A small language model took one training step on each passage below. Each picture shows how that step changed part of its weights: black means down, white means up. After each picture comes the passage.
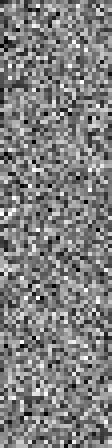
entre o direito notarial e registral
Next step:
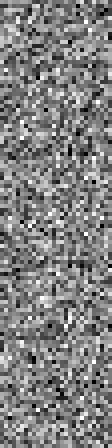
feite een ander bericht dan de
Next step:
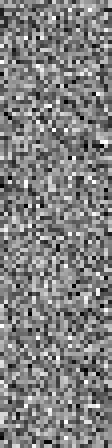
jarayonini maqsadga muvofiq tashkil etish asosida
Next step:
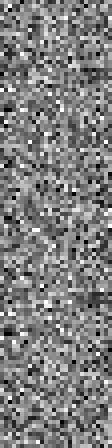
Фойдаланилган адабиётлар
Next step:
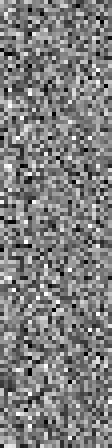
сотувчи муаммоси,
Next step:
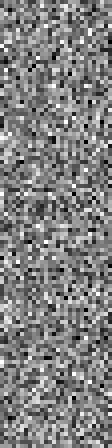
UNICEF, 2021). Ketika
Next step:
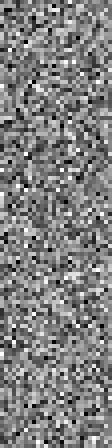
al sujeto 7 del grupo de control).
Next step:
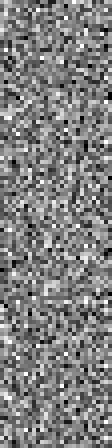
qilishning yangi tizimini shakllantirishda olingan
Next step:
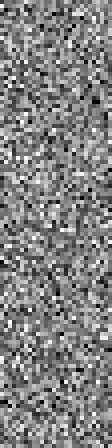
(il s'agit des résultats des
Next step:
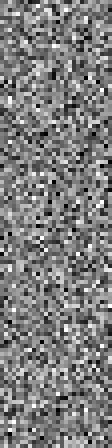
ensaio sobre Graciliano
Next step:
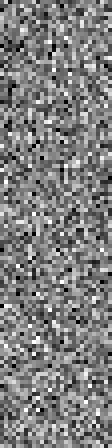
entre a robustez da formação dos
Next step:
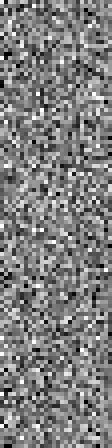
імпорт», 100 млрд
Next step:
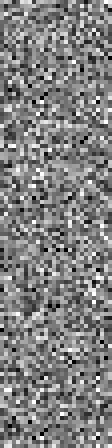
численность населения. Все это
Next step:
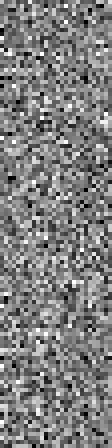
рівнів іонізації та наступною
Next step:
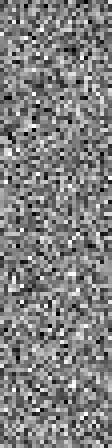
Florestas abertas, cortes e
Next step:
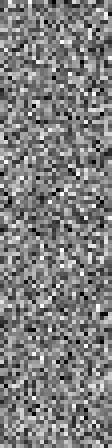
the focus of the cultural and historical
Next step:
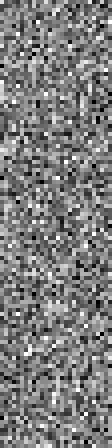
traditionnels pour la fabrication
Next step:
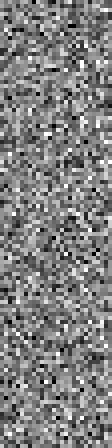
amplia brecha de género en países de
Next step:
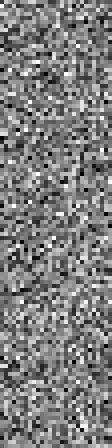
e'tirof etishimiz mumkin.
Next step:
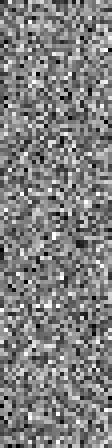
Preventive strategies for mental health.
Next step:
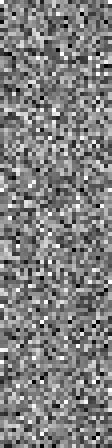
за исключением того, что должна
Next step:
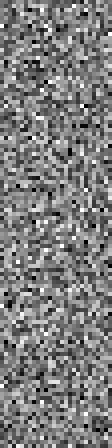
Richard Pomfret, "The
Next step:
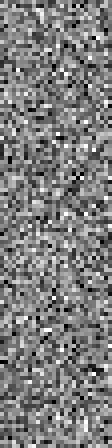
mustaqil ishlarni tashkil etish, talabalar
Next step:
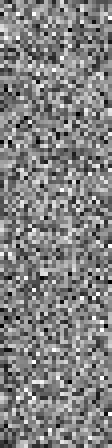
розвитку, що дозволяє до
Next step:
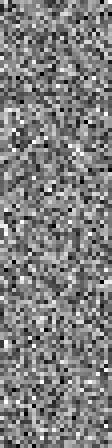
этилмоқда. Бу ҳамкорлик
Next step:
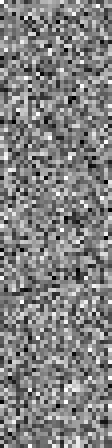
e/ou mais resistentes a
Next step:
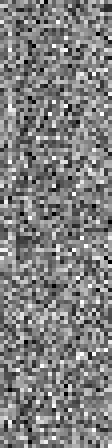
устроил тебя добро,
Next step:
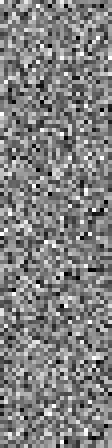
frecuente. En conjunto, más del 70
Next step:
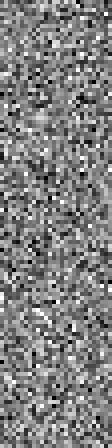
su trabajo, al inscribir su
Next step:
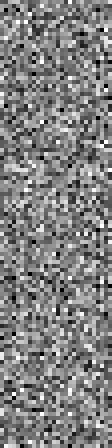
иш органи юзасига тушган
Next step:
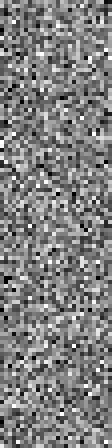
садових груп (від 46 до
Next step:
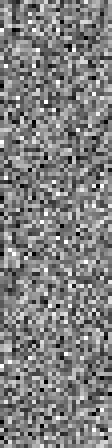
і пасивної частини громадян.
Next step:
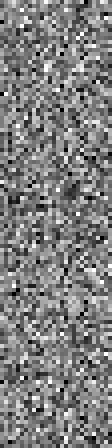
verband met prestatie, enz.)
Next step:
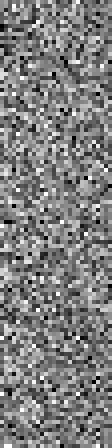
и решил рассматривать его как
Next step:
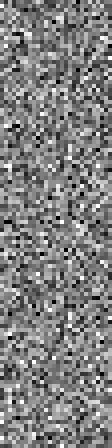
предмету, повышения качества
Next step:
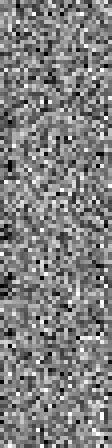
що законодавчо і на практиці
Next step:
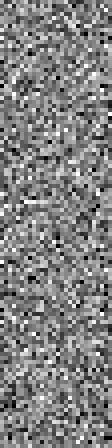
umumlashtiruvchi algoritmi quyidagi
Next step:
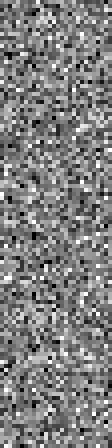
кораблей Черноморского
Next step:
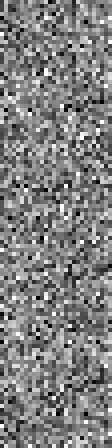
não humano, natureza e técnica,
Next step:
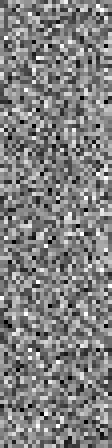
los comunicadores. Notas ¹
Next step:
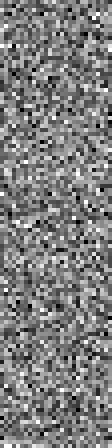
мамлакатда sanoatlashuv,
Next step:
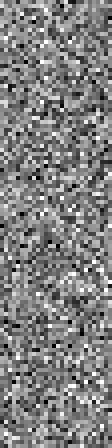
de reconocer y de responsabilizarse
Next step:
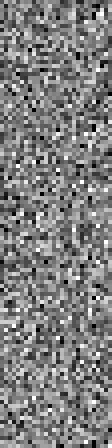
articles were selected for analysis and
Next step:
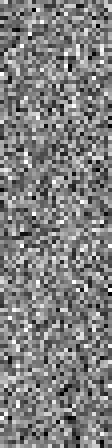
e interpretações culturais sobre as atividades
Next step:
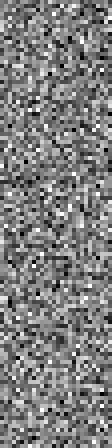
Kayumova, M.N.
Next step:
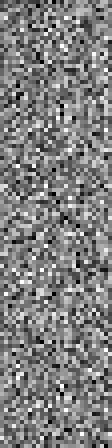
comunicazione quali la comunicazione verbale,
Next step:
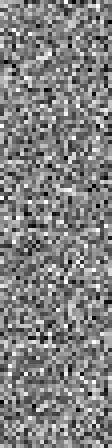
blijkens gepubliceerde
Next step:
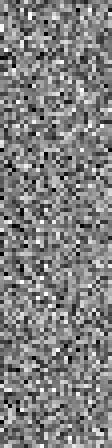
в республіці з метою
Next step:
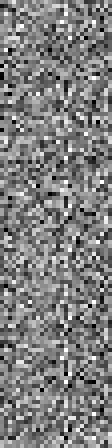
aanleiding van het overlijden van
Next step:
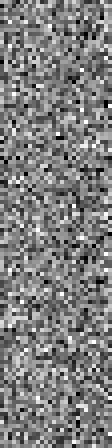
yuklarni tashish uchun ishlatiladi.
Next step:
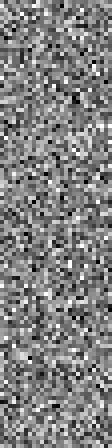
a versenyben. Ez a
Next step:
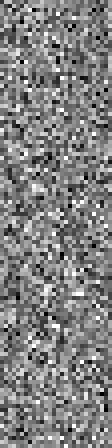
Projekt wird gefördert durch das
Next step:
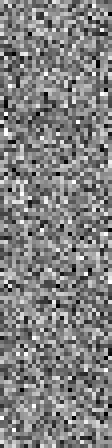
оширишга интилади, яъни
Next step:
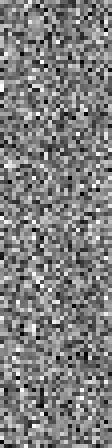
с Китаем, Японией и
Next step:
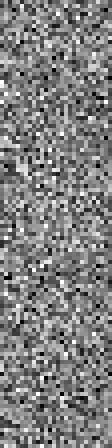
запитами необхідної інформації, створення
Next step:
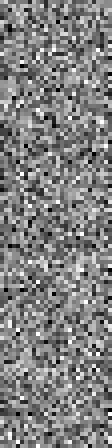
yanvar-dekabr oylarida
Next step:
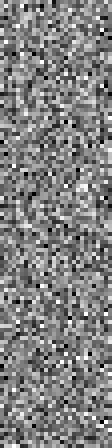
қилувчи ҳолатларида содир
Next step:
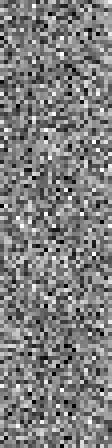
НА НАЦИОНАЛНАТА
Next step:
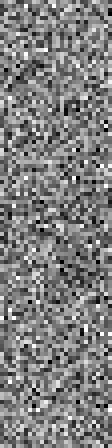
duas baterias foram fixadas
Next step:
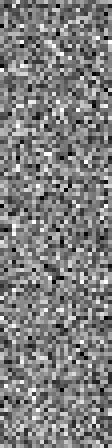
und ambitioniert in die Zukunft
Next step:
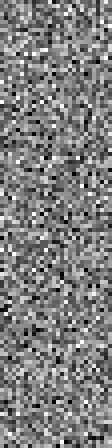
manejo de búfalos,
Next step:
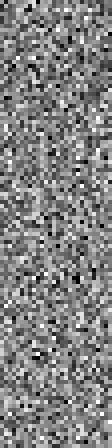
Réjean Ducharme,
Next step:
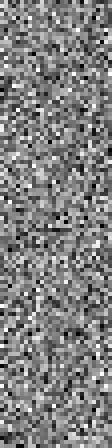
em assumir seus conflitos em relação aos
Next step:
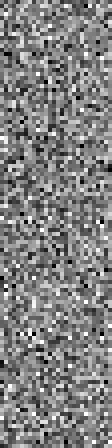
Загороднього та Г. В.
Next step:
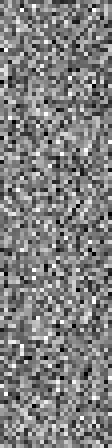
Alle noten en hyperlinks bij
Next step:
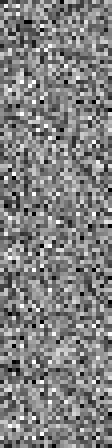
в условиях современного развития государства.
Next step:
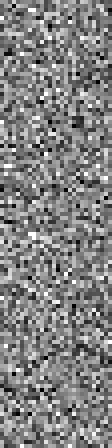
ирригация сувлари билан
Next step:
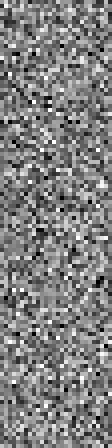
demás derrames locales que no son
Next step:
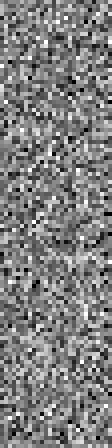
beruvchi deb hisobladi. Uning
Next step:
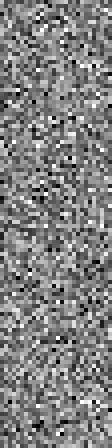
servicio social y la universidad, su
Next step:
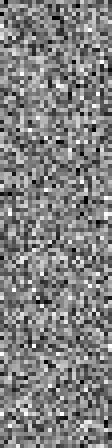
XVI asrlarda Sirdaryo
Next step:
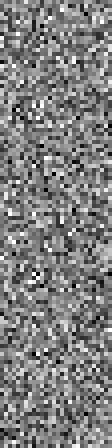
fois les déclarations multiples
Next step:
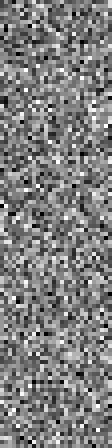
von Existenzsicherung,
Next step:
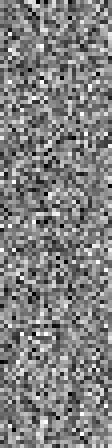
Arch Argent Ped v.
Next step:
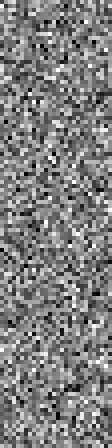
mas sim se propõe uma nova
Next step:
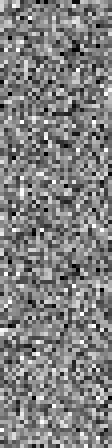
in te delen zijn in twee
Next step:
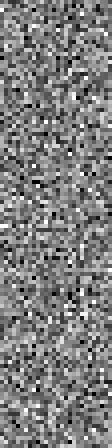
ega bo'ladilar. Bugungi kunda
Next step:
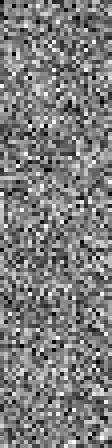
la calibración de los dispositivos por lo
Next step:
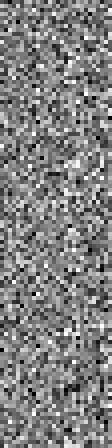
sobre uma descoberta na área da
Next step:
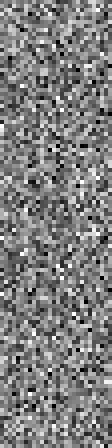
mahrum etilgan mulkdorga
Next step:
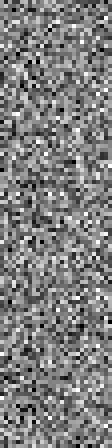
congrès géologique international en
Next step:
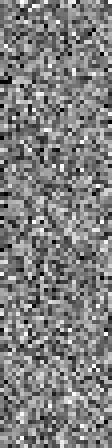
(2022). ОБРАЗОВАНИЕ
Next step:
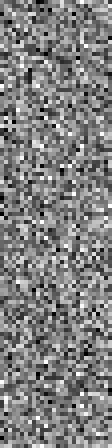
аналізі економічної задачі
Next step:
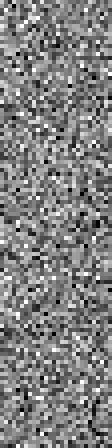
встановлено, що мотивація до
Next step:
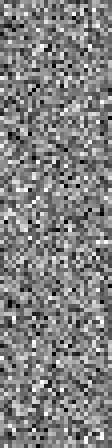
que a decir de Edgardo
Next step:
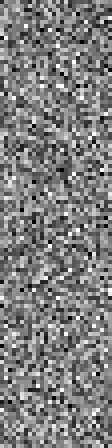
ungewohnten Situations
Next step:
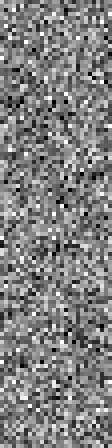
que recebem o hormônio
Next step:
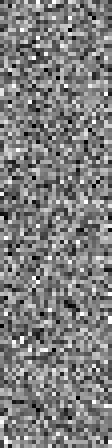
qurilish shartnomalari, foyda
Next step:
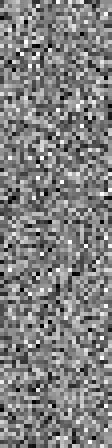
tekstura tavsiflovchilar No
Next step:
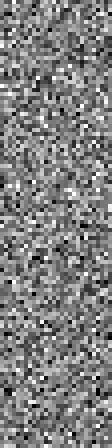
нему, существующей в
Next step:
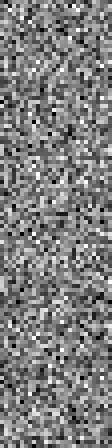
Sadulloyevich, iqtisodiyot fanlari
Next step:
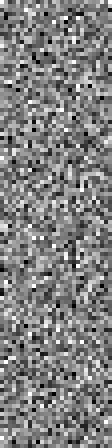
va o'qituvchilar samarali hamkorlik qilish
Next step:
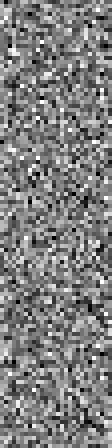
dalalarda tuproqning mikroflorasi
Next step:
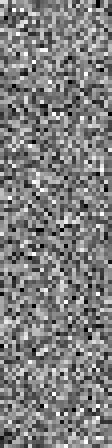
básico como universal, obrigatório
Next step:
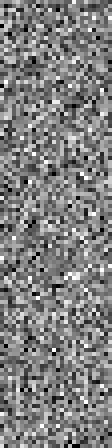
de partida como na língua de
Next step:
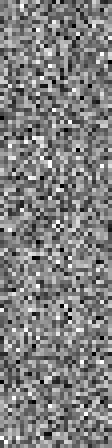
scheda 31 English version
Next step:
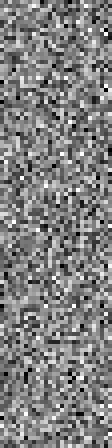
2021 йилнинг 17 февраль куни
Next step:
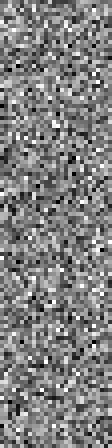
es, einen besonderen tiefen
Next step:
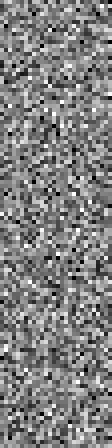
preparatlari qo'llanadi.
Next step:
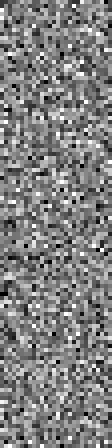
запрета на межгендерный
